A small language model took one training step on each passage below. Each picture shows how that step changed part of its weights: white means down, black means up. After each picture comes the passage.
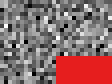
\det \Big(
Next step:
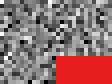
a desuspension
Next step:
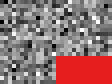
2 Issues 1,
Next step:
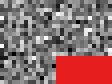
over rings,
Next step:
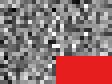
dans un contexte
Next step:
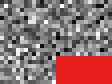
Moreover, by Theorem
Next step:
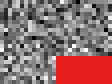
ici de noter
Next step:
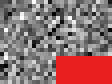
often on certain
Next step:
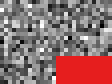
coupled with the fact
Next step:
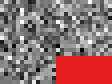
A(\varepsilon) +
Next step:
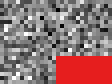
ocorreu de
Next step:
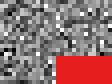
dont les processus
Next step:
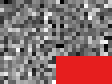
intensity of a
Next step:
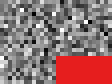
que seu líder
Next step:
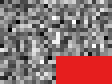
in der Schule
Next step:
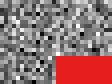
of type $A$ and
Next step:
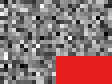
oladi: 1.
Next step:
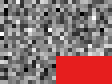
is used, but this
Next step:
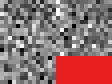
келди; -
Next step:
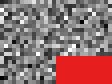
y de activación
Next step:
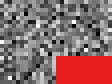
\Q_p$ which
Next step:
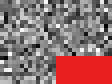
on manifolds different
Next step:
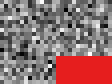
hypothesis to
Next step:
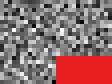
Finally, we
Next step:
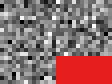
sweeping process
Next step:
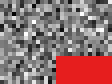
that is the support
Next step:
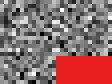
The map $c$
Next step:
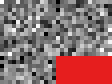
sistemami /
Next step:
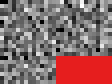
motivatsiya na
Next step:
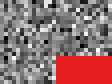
is clear.
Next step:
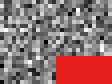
Pasternack and
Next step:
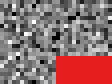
that for $k\geq
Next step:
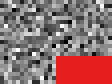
seulement dans le
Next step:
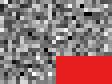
Congruence properties
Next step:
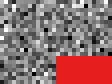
, wireless
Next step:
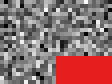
are on the event
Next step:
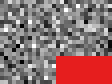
at least $\pi
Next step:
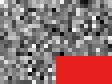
End (M,
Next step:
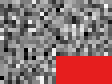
to rise in the
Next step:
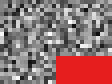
the domain, one in
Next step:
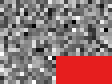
$F$ and let
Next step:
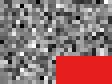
satisfied, the particular
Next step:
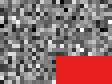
of the symmetric
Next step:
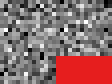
и снизить
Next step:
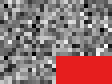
right krull dimension
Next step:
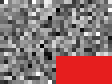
o'qish va
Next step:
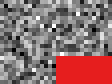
types of (not
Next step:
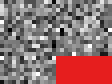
now claim that
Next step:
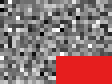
entre cultura e
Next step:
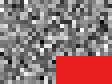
cup product, the
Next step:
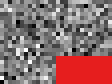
Markov processes with
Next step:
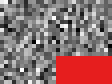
tensor) also
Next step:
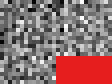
сегодня не
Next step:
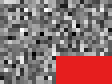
generated by the group
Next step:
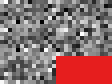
compraventa se
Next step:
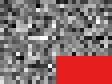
following equality holds
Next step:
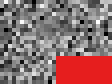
„Letter to the
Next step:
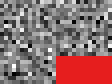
a través de la
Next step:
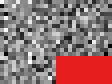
the partitions in
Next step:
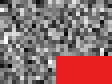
called the {\em
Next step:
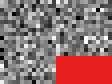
bo'lishi va
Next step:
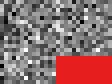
We first show that there exists
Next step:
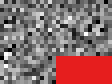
u) \ee where in
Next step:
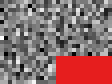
$R$ will be
